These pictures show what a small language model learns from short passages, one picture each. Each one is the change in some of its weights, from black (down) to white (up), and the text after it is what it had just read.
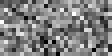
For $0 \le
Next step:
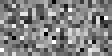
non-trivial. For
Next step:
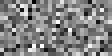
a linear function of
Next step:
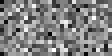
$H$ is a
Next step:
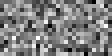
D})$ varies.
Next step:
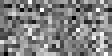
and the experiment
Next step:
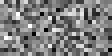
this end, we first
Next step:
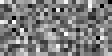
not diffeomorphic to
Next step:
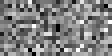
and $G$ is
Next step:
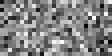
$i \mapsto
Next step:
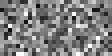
least one of the
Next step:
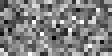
$$ The decomposition of the
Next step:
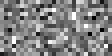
result, we have
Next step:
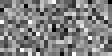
may depend on the
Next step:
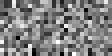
tensor of the right hand
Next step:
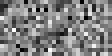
any moment of time in
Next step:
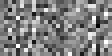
equivalence relations to isomorphism between
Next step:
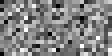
$X$ is
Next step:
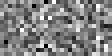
As mentioned, the
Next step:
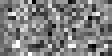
as we now show.
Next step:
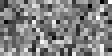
$$ Thus, the
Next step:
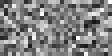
the isotropic
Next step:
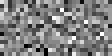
energy for the wave
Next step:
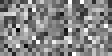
the means of the stochastic
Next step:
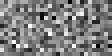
identical or
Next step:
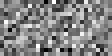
the label 1 to
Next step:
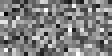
distribution of discrepancy
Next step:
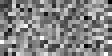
of the upper diagonal
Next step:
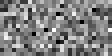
the next one, in
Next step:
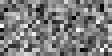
$ms = mt
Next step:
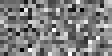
random variable with parameter
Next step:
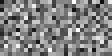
$u$. In this
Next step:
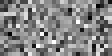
the second statement. By
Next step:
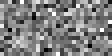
is to first choose the
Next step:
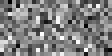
to the run
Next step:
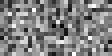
three properties corresponding to the
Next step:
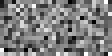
$\mathbb C[\partial
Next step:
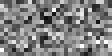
sign (plus or
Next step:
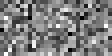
a unicyclic
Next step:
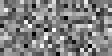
and hence, \[
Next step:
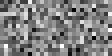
the maximum term in a
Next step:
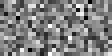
a path-metric to
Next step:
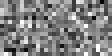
Similarly, we can
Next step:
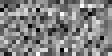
extend the above described results
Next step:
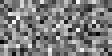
does not change in smooth
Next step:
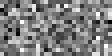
are mapped to
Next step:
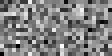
the solution to a
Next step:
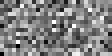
is the solution of
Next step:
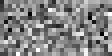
reduces to the following
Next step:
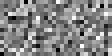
exactly $k$
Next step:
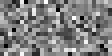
assume that $\Gamma
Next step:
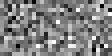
mean. For all
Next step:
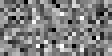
elements $K \in
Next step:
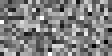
Hence the position of
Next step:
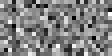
\frac 2\rho
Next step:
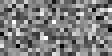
result which is more general
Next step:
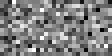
two of such terms,
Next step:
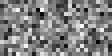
of the contrast
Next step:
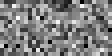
stress that this simple
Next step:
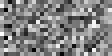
behind this iteration
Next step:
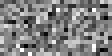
According to
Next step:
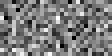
technology of
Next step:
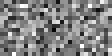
following large $N$
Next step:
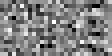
optimality implies that no
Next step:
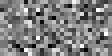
our ordinary
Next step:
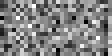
$\G$ defined by
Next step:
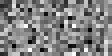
of the generalized linear
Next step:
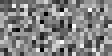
complete the construction use the
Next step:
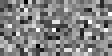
by $p\in
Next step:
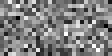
We bring it
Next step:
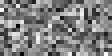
this filtration to
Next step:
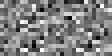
convergence properties are presented in
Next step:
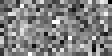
is empty.
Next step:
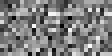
denote the space of
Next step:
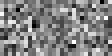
the other hand,
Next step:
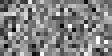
the matrix $\widetilde
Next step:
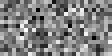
in this step carry
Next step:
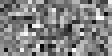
be noted that the
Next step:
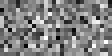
PGM includes
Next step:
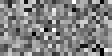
conditions for $u,
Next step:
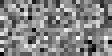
a linear combination of
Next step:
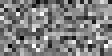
conversation. We
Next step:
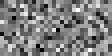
unique $j\in
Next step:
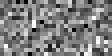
matrix of a matrix representation
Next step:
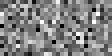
a torsion-free
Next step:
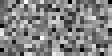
P}_\alpha$ is
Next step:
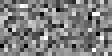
following statement describes the
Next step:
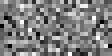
and also to dynamically
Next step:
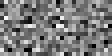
Un groupe de
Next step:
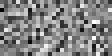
its numerical approximations.
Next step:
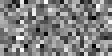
assume $g\geq
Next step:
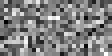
this quantization:
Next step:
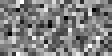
one of the arcs
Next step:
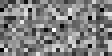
these sets have been
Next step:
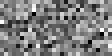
(since otherwise the
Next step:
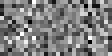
if the outcome
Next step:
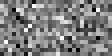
i\in J
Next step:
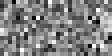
\colon A(\overline
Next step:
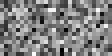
consider the diagram of spaces
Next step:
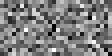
projection is also a projection
